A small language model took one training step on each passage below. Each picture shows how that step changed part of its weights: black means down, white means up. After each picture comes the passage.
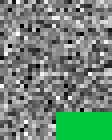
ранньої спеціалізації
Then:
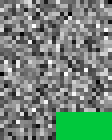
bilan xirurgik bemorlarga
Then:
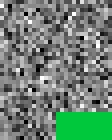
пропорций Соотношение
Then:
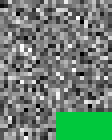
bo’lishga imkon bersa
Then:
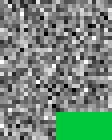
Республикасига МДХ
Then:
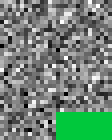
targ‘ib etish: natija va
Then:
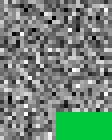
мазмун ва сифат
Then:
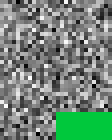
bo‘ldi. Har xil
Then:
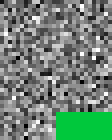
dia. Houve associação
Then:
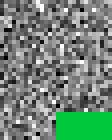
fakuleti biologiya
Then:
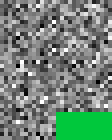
hujjatlarni qabul qilishdan
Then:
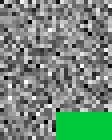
на державні свята та в
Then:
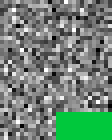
sifatida qo‘llash in
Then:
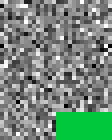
ва маданий-мафкуравий
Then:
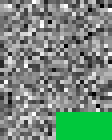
ёшлар ташкилотлари
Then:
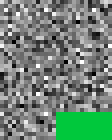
den Teilnehmenden
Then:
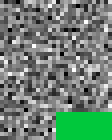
Лебедева, Наумова,
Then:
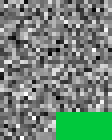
можливість уточнити
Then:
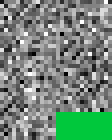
educação” (UNICEF,
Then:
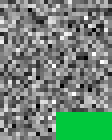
magnetic energy storage
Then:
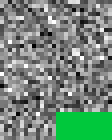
Corbusier, engendrando a
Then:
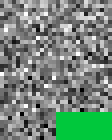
State Law University (MSLA),
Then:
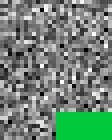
estabelecimentos do segmento em
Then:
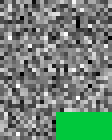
бўлажак созанда
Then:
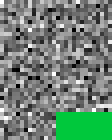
in Agrarwissenschaften der
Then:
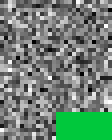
15. Volkova L., Amunova
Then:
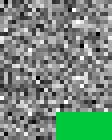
hamohangligi, ayollar
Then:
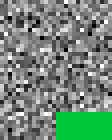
нашій програмі [6, 10,
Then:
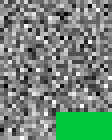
types of parliamentary
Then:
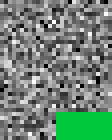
jihatlari mavjud.
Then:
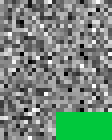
fundamentados nas quatro
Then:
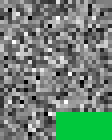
of the hero. Keywords:
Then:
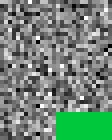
pinjaman modal kerja
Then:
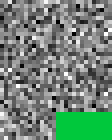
darajasiga ko'tarilgan.
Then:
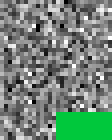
language. *Eurasian
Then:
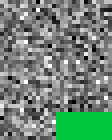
aimed to eliminate high
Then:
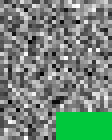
се јављају у
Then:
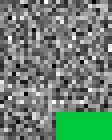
Maryam Sultonmurodova
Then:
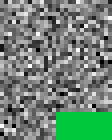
sampel pada penelitian
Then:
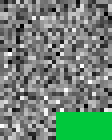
наразі існують певні
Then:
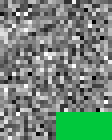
culturais e históricas desse
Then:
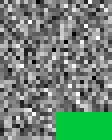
qardosh tillar bir-biriga
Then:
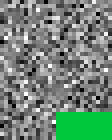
завершения проектов. В
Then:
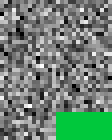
petite enfance. Ces deux
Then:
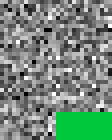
такой деятельности не возникало
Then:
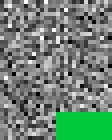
competence must focus on
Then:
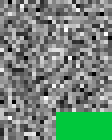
ser falta de impermeabilização,
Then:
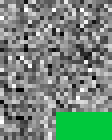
of Central Banks and
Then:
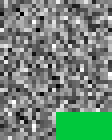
nodonlarcha tortishish va
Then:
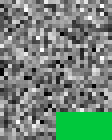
Projekt GOmini financira
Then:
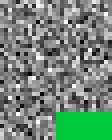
milliy musiqa an‘analari
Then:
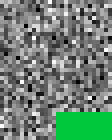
es la de estar 20 *ibidem*,
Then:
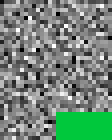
oluşturmaktadır. BT
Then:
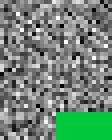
faoliyat sohasida 2 ta
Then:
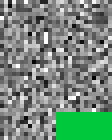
pelo reconhecimento do outro,
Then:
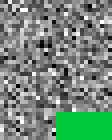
інструмент реалізації
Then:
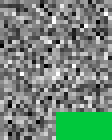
e tema. As áreas contempladas
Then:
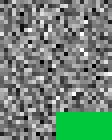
hipertireoidismo pode
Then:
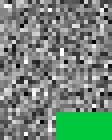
nazorat ostida, 637
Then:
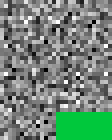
amostras de ostreicultura
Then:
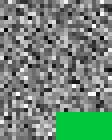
sinovidan o'tgan modellardan
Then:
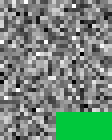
A; PUPO, F;
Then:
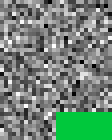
valores reales y pronosticados de la
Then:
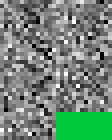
Akbarovna PhD,
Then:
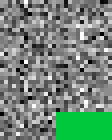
К самостоятельным частям
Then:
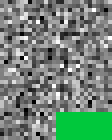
santuario di via don Nino
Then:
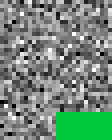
de données et les services
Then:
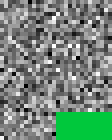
million AQSH dollarini
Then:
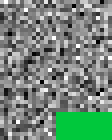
extracto, 2 mL de
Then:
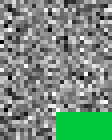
способствует формированию
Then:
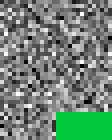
yuzaga keladi. U
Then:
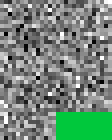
Irina Anatolyevna,
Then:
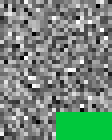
camino que recorre a lo largo
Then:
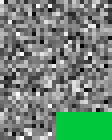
ont intégré le marché du
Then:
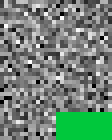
hisobotni tuzishning asosiy
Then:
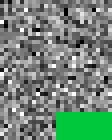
segundo grupo que na primeira
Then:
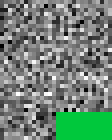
yoritishda samarali ekanini
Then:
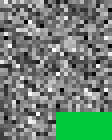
Muhamadova M. The
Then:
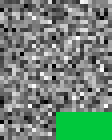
позбудуться честі
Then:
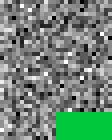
dos alimentos. A proposta,
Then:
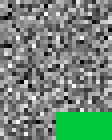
como os componentes exatos do
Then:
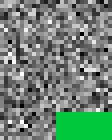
Хонатлас Бухара,
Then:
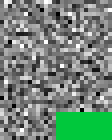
esses, os educandos, meros
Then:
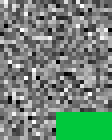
empresa y porque no a sus
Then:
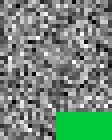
mettre l'U.F.D.
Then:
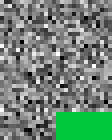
politika – politika
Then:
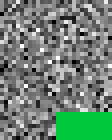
strukturunda kannabis,
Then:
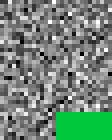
fluxo conforme figura 3,
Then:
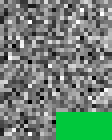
qilingan atsetilen dioli va uning
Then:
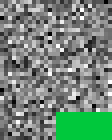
nghiên cứu có
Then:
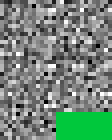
свидетельствует об их
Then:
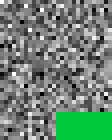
pratiques. Exemple 1
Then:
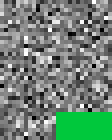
el siguiente diagrama aparece
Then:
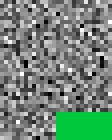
Scientific Supervisor:
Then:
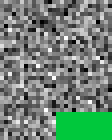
terhadap berbagai regulasi yang
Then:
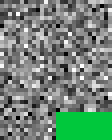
потенциал инновационных
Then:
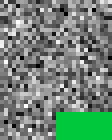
anglophone est que le
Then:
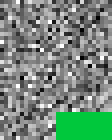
de Processamento de Exportações
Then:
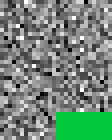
у життя положень
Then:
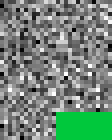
endi! - dep jekirindi ol
